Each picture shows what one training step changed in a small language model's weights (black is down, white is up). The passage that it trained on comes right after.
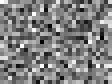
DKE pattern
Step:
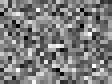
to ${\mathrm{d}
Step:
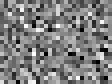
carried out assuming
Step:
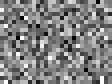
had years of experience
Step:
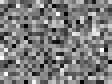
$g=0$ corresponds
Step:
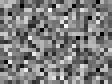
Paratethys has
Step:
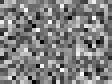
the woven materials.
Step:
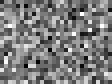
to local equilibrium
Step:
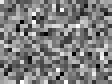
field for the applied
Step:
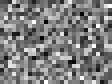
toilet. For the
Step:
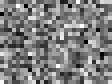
pure carbon
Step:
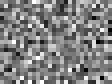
addition to mechanical testing,
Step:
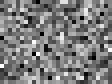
original home of
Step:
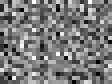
without such a photon is
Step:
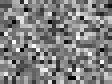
SIS by another State
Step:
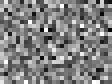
that the system starts its
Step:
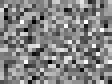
simple task. In
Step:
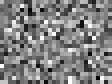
has decreased in post
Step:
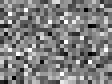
by **research**:
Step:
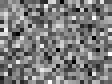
must be reflected on the
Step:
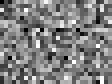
selected papers will be
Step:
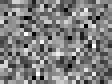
admit parallel
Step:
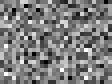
calculated for personality
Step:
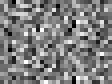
\ b \sin \theta
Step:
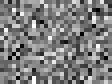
may be focusing on the surface
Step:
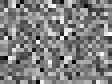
address. Database
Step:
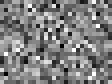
the decision selected by the
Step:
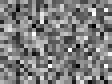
characteristics of students who
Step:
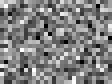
pre-determined number
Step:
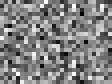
such minute systems, it has
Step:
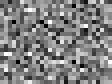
user to see all the
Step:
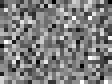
moment or Zeeman
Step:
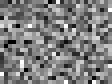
Thus, the muon
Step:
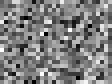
of Twitter data are
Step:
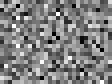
spacetimes. The transition between the
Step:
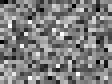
previous Gaia surveys
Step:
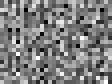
lattice spacing and
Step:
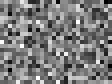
corresponding to the dashed lines
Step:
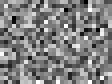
file name following the
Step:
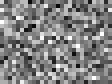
as the main obstacle
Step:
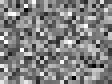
users tend to go to
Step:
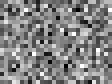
small photoemission intensity
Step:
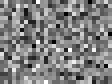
fluctuations are
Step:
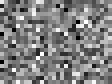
methods Plant material and
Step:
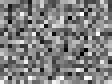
Section 6 addresses the
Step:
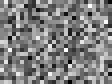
to access Durable
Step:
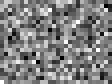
new exoplanet
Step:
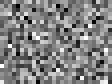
cylinder, and
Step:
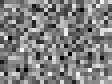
- Research product,
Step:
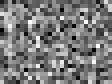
of April, via
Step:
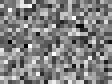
transmission values according to
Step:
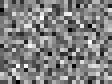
2024 Special Project
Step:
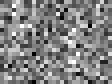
Required resources
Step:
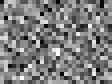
one or more digital
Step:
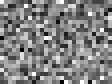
this function and rescale the
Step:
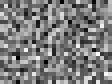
to the spatial and
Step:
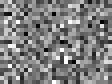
displayed in Fig.
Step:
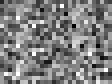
than a priority for the
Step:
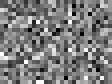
representing possibly the
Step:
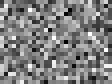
Turkish dental
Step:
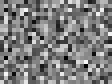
statements. However,
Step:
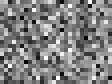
sections; as a result,
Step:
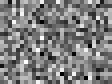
branching in both the
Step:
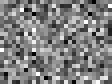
contrast to the previously
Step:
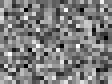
Consider two rigid
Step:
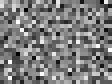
in an Emergency
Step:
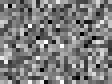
of KK theories is
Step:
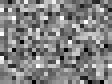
Thinking: Use
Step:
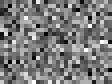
distance k = 3 for
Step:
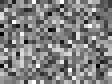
in our analysis). The $\delta
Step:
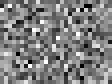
next most informative
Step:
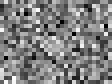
Then, as can be
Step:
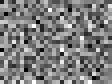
on the satellite
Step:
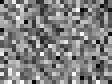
compatible with the observational
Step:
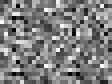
\end{figure} The
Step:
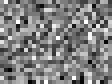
combined statistical and
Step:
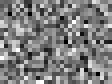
value is compared to the normal
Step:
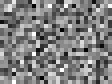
variables. The external
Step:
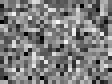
423 K denoting
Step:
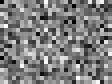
this work we realized that the
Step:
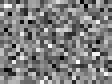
below the spectra.}
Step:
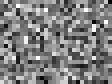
a higher speaker
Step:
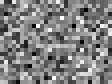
ordinal questions, and
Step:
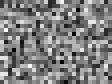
higher-order terms lead to
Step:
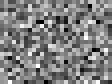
to the filler acting
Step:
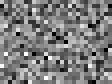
step is crucial for
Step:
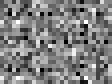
absolute value of the
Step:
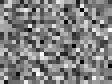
the coupling takes the
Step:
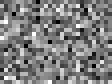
visual factors on item
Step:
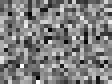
complexity is that the result of
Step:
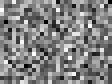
with anything outside
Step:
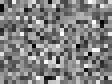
classical, quantum mechanical or
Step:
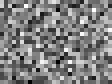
in the *ChLA
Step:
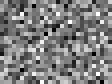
22). The scanning
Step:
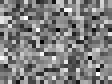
the Middle East
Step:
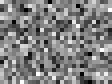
as by Rebollo et
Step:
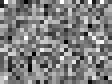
price discovery is
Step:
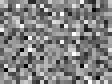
Classification using
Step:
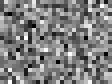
a vertical channel is
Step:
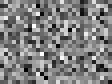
the community size between the
